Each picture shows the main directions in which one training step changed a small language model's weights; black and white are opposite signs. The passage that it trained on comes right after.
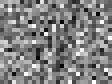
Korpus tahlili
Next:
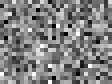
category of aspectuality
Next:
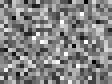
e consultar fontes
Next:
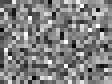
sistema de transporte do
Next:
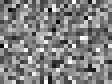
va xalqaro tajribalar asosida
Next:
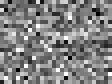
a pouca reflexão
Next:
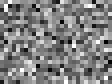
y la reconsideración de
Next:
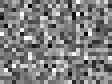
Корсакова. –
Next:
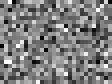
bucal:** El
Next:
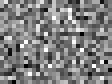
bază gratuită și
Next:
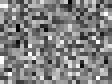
kechishi tabiiy hol
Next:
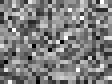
в конце жизни
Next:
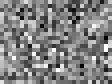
і пристосування до
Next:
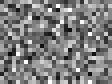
- b) Jadwal
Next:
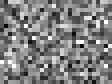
من الشعر
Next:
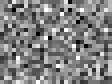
mablag‘ Berilgan
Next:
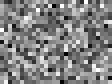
the Digital Age.
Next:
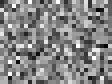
образования в условиях
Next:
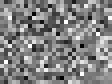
hábeas corpus el
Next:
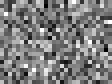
they could not be
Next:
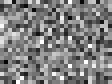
seus alunos.
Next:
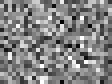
Ushbu maqolada
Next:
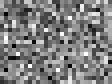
51 foiz bo'lgan
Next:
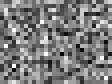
parlants quant à la
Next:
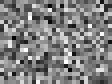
- Koren, M.
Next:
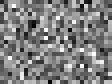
тщательный анализ
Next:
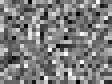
कि नेट
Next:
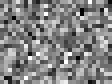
ong, Yangi
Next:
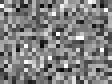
Projeto “Meu
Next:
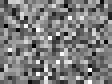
محمد بن
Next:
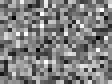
children as an important
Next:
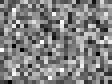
niet verandert.”
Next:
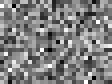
etish qobiliyati.
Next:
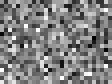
ijtimoiy moslashuvga va
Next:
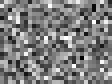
având intenția
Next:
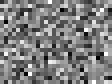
Elle réduit, en
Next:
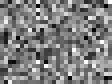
oilalari qurilgan.
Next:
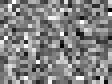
pasti memiliki jalan
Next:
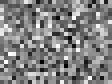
This indicates a
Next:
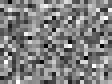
National University, 4,
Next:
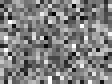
tiene conciencia de la
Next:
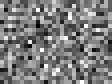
importantíssimos no
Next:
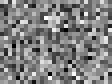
pacientes com doenças
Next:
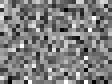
соціального оточення,
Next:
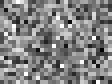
що дозволило
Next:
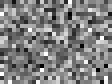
conseguimos tomar
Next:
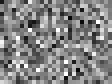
приведены в
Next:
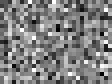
слоя. Цель: в
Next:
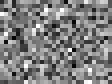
ng mas malalim na
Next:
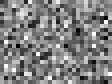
связанных с данным
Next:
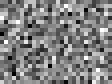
mekandaki geniş
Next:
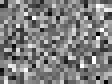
kadmiy esa rux
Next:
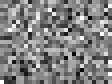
six concretes with
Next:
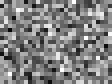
e pesquisas para coleta
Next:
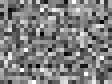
and subjective factors
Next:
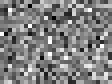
of RANEPa
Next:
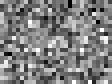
на реализиран се
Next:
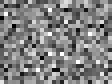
Membaca hadist
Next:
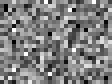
pauroso cono
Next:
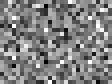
anlamlarını ifade
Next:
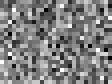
san'atlar hosil
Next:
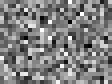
важно предлагать
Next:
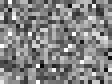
total. f_p :
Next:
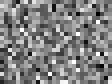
yo'laklar tizimi sifatida
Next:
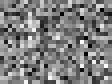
и графики не
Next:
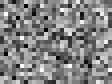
terma, lapar,
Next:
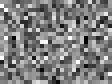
menerapkan metode
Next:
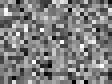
serta bagaimana hukum
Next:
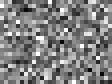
Schulleitung, die
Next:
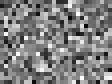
tizimni har tomonlama
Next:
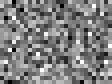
são poucos e com
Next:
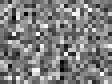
**RIDH - Revista
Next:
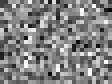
развитию двигательной
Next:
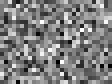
as well as its
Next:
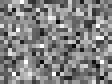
баробар ортиқ
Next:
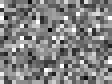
лише набуття
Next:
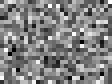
mekânsal konfor
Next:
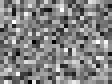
qarshi nazoratni
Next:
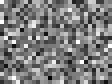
детей старше 1
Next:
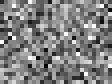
в последующие
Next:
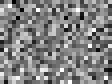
En cuanto a los valores
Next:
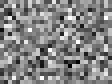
relación positiva débil
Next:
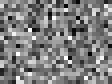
«Современные проблемы
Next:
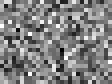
nafaqat o'zbek
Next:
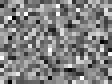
bola jummalarni
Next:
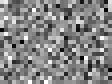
maior exportador de
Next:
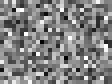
kesulitan dalam memahami
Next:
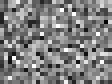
отмечает, что в
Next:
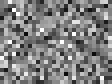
ve işlevsel hâle
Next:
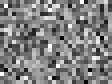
retseptlar deb
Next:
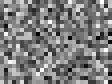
phonétique international
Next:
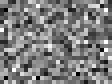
- Phillips,
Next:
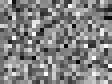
ppt), perlakuan b
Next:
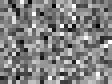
día se desarrollan en las
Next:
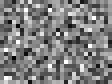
(TMA), tiempo
